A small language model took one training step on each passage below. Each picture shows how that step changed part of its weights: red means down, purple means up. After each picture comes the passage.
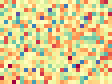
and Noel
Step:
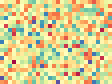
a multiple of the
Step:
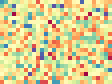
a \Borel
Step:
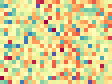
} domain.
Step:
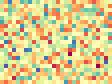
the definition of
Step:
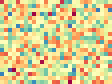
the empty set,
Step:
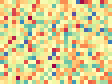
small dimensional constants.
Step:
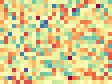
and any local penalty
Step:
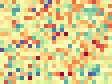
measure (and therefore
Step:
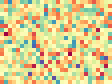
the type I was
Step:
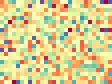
number of beds
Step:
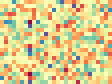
weights: $$
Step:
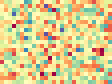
notation. Let
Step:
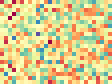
there passes a
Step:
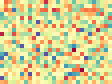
latter coincides with the
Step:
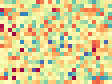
This amounts
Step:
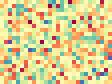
Not as in
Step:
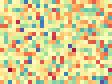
this paper. We
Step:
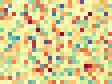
\node at
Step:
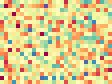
finite quantum groups by
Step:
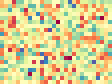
quiver of
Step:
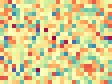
manifold and their algebraic
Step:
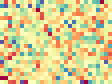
under stochastic injections
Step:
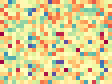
< \lambda
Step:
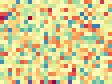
the number of integer
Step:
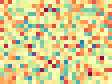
measures of order
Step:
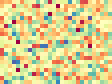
composition des rotations
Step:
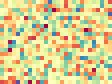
contrast to the density
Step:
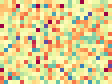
\log n
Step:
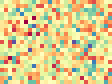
fixed point sets labeled
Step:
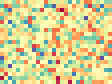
an oriented knot
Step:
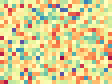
On one hand the
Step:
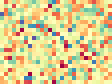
are highly correlated
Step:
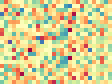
is odd,
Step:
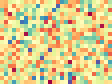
We say that a
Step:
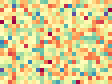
of words of length
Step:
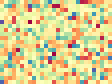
no better than the
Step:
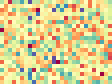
dominant reduced expression
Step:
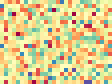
such high precision
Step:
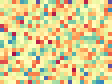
at the base
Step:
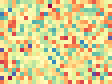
of the form
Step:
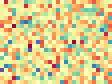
variety of mean field
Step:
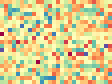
relation for the coefficients
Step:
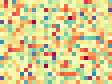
not contain the pair
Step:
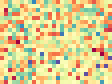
$FG$. Clearly
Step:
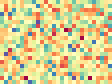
will be determined
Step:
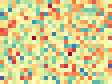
of the above maps
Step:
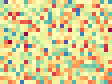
and an important part
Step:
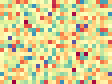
complexe de
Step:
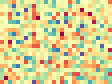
currents using
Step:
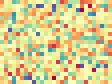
we have \[
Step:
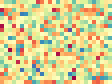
This structural change
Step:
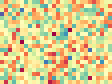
is not a
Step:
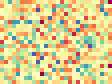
diffeomorphism $\phi$
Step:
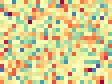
pieces). This
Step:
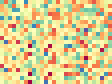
with respect to
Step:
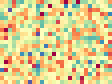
$-projection of $
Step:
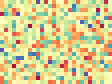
exist an open covering
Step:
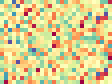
S = Sing
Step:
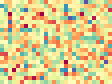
the opposite containment
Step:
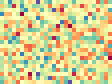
very similar to
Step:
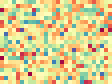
Throughout this paper
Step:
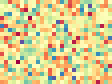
Moreover we draw the
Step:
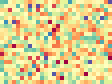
AR processes and
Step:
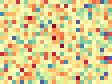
Figure 17:
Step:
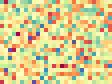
using the spherical harmonic
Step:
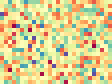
to show that
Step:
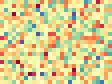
The contravariant
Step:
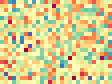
be a smooth and
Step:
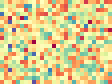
model is implemented with
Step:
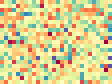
Thus, in the
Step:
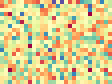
last inequality.
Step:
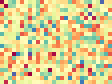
number of permutations
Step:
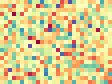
continuous as a
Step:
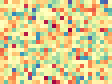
green and blue classes
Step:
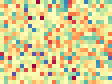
which is easily
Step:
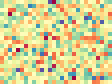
another. This fact
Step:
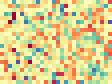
indefinite surface in
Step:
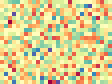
standard properties of a
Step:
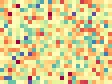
enough such that $$
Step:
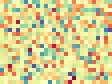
this subsection, we
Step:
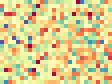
above argument for each
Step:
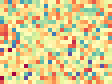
the form $$ A
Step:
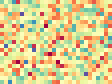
In a slight
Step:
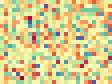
weights} & $
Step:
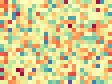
the quadratic form in
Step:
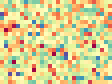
to itself, with
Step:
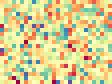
which is the vertical
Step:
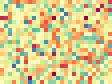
angular distance
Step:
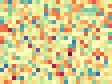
the action of
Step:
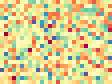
a sequence of
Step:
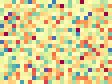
\top$ is
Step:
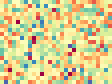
this implies that
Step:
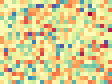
R$. We have
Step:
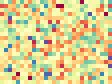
\in {\Bbb
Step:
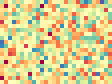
of finite type and
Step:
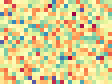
is normal are
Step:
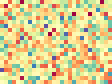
inequality defines has a
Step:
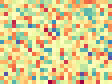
integers in a number
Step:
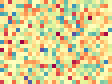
objective function" by
